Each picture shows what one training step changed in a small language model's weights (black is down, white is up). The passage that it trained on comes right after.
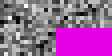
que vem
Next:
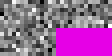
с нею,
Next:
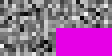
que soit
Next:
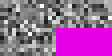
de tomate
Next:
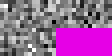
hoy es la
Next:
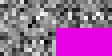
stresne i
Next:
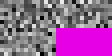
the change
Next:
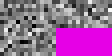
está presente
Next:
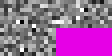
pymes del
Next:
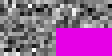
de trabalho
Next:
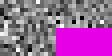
GOR H.
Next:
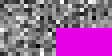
complexo e
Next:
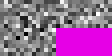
і повна
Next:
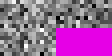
„ Het
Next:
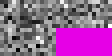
отче! я
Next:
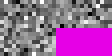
with local
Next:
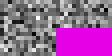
economen met
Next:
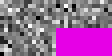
is also
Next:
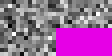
і воно
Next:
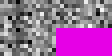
که در
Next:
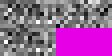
fases de
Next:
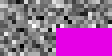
ishlash uchun.
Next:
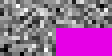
alcance que
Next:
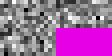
corpo que
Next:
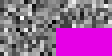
the higher
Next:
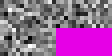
el sitio
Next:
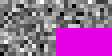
um tempo
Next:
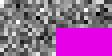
avval hamda
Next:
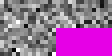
ва майда
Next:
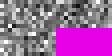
dar și a
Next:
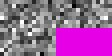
a tendência
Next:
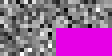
the school
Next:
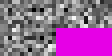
Seiten 2
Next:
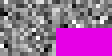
of various
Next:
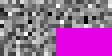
P and K
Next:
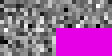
of the species
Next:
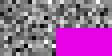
women in
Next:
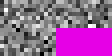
va shu
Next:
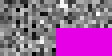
Одной из
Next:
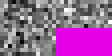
cuales en
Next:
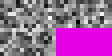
où la
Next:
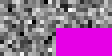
hie zu
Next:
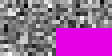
labor del
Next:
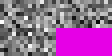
Universidad de
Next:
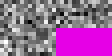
quando a
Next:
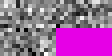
dos professores
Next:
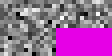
role of
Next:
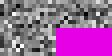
área. La
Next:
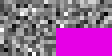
Service of
